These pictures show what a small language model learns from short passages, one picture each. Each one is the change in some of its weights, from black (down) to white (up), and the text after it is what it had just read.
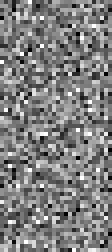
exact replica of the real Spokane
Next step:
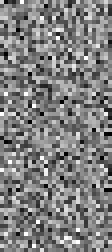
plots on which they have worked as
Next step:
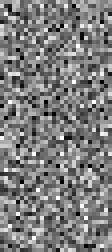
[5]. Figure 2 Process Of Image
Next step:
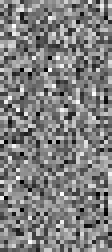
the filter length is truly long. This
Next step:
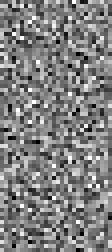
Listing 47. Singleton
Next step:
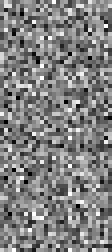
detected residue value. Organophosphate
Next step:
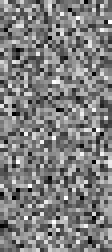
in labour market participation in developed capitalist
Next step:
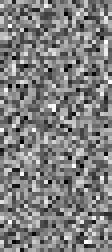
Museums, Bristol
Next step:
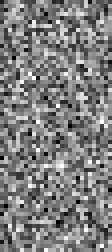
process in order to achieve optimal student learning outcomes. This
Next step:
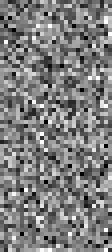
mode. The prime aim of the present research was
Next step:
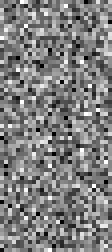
through relevant communications (Gray, et
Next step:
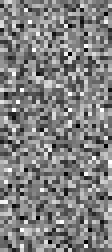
integrated into the composite propeller.
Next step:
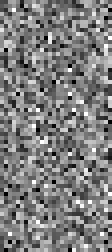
waste (RW1–RW3) are
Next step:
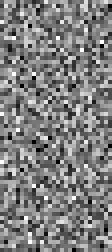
parent. This suggested that the performance and
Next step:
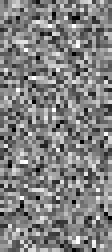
increase of an individual educational and professional level;
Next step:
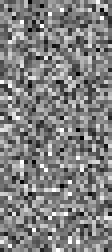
it considers the combined effect of multiple tissues
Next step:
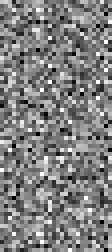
such as PVCK70-72 must be
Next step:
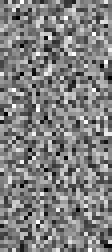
Topological distance instead of geographic distance
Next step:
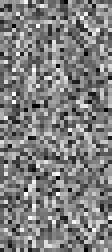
menstrual cycle. None of the parameters
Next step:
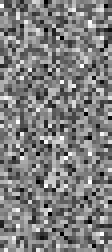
then a is said to be clean.
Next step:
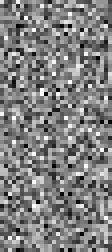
amount of O₂ was detected by means of gas
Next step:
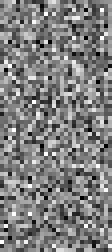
Frequencies for Pensamiento
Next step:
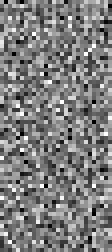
This study focuses on the catalytic
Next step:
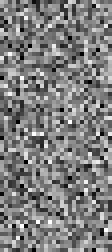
conducted on a flat panel made of
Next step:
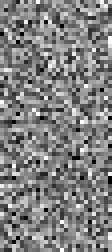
is considered the larger-the-better
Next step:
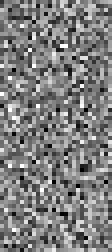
population of Christians and there are
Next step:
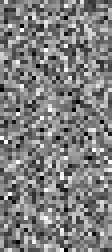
Overview and Future Direction,
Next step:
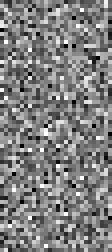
The observed moment of 3.33 for
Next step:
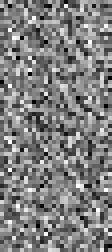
analysis and social science students in incentive design,
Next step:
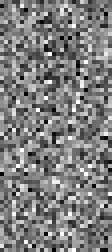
across all TRLs⁴⁹ -
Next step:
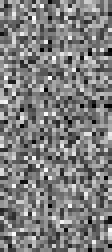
structure. The fibre lengths stored in
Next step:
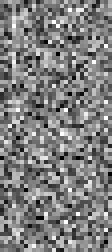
exhaustive verification of objective data may reveal
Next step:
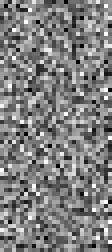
the mixture of **HL** and
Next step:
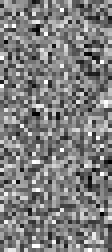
paediatric infectious
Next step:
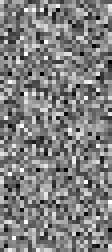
broadening due to this scattering because of the
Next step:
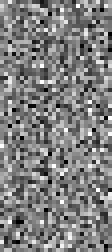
other important extraskeletal effects,
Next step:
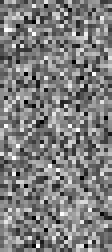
correctly is that the butterfly's
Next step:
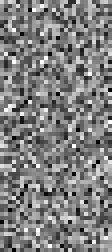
behaviors of the composites as an important factor.
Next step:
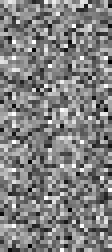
months (January 2022 and March
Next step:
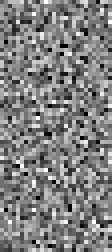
(Chlorhexidine Mouthwash
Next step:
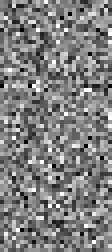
be also rotated with θ . In this
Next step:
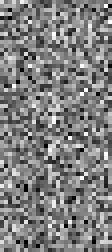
of the interferometer is the reference
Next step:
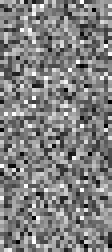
pollutants, rice field, sentinel
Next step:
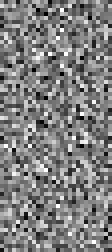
(BBC) and later on the project was
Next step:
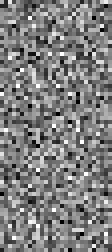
was necessary since this study uses retrospective data
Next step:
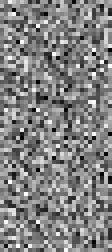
a single variable. The population of this study was the
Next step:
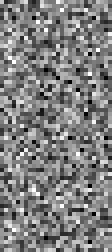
significant personal and program factors that predict online
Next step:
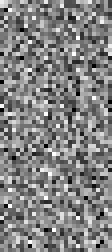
7.5) meters and there is no
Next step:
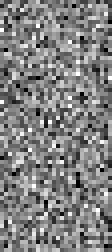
diseases of cardiology, because five times increases
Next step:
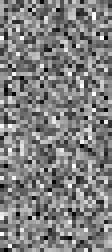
company BEST as well as the new technologies
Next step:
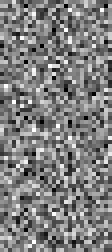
by (40). We then focus on case 2,
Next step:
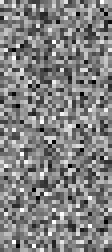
duration of stay in our study groups was statistically
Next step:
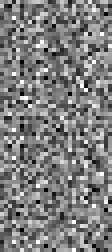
K. MAJUMDAR
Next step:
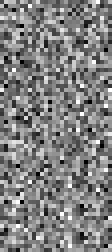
In today's climate change mitigation and
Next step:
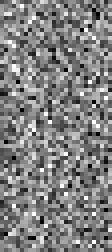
only if (2) holds and
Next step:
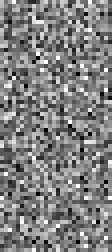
loaded composite structures. *Proceedings of
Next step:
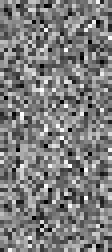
and storm water, making the towns and
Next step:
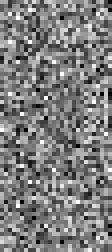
the van't Hoff plots shown in
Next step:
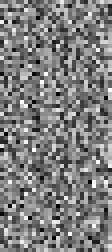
in the form of projects – include among many
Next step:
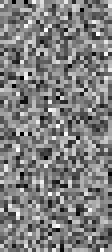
net house, and was laid out in complete
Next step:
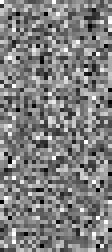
how off-stoichiometric designs can
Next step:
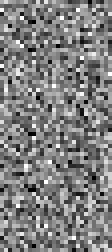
Bronfenbrenner’s theory).
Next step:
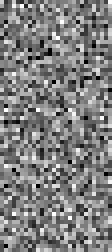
propagation in a layered medium, in
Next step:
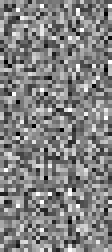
Quantum technologies Quantum technologies (QT) have
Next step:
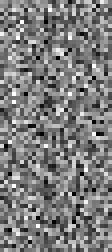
Groups Fig 6: Mean TG
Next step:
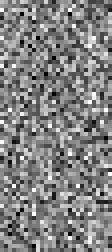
& Renard, 2007). Despite this
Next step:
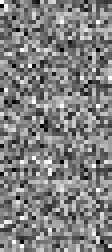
media, use, media use, addiction
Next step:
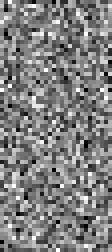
reliability [6]. Structural health monitoring
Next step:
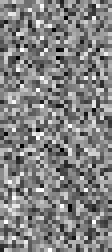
substantially from each other, so any studies based
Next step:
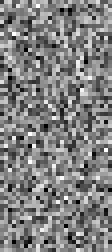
the extent of 85.9%. Test of
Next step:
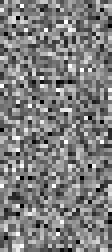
who practised for 15 minutes, three times
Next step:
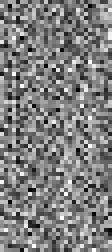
[19] for the activity recognition problem. This operation
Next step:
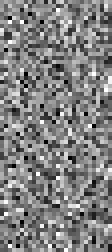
contribution to the total explained variance in the outcome
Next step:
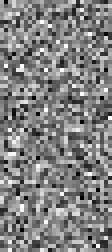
trust; human-to-human relationship;
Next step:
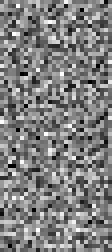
data of the pilots. Figure 9. Data
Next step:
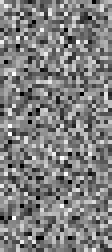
general, it is important to match the rated
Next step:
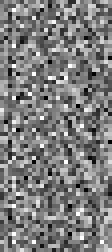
environmental conditions. Materials and Methods: The
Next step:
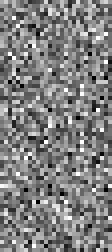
7 shows the measured and simulated radiation patterns of
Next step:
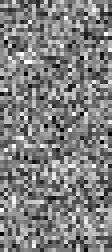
of images obtained by various staining methods and different
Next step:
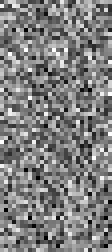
the improvement and quality control of composite parts. 1
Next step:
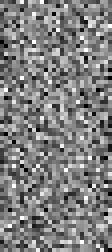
feed label (protein min 16%,
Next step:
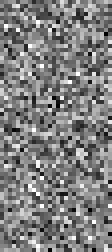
intervention, relatively fit patients, patients with a normal
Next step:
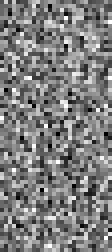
College of Medical Sciences and Research,
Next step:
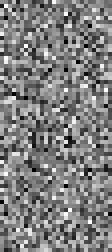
to the Meningioma dataset, i present
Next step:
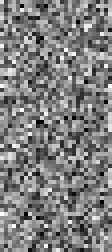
the body and the bogie, the secondary
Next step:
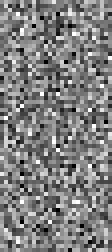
The samples of 5ml were withdrawn at
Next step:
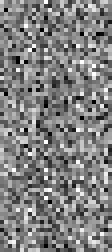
et al., 2009) and/or the timing
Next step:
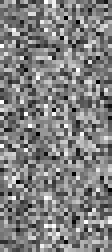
the guidance of an English Missionary’s
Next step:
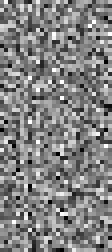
that they have a right to reciprocate.
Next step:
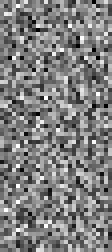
"A three-dimensional regression model of the
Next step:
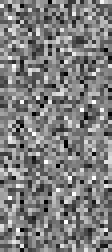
The obstacles to economic growth in these
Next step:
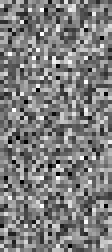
The total potential of solar and wind energy in
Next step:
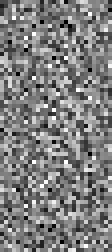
process of their travels. Therefore, this study
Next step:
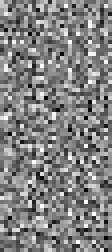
(universally applicable principles) and
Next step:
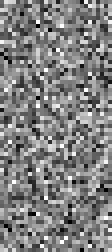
available which will force developers to use
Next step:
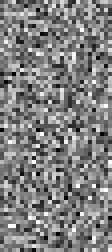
with the majority of participants having a poor understanding of
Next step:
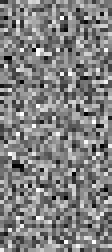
desk-based or environmental assessment <input
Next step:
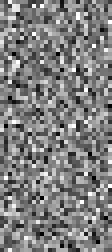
research focuses on foreign language testing and assessment, foreign
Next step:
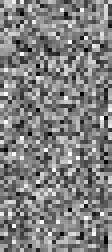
with managerial positions perceived the
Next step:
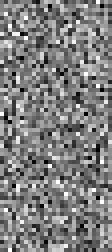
the book 'Tourism promotion and
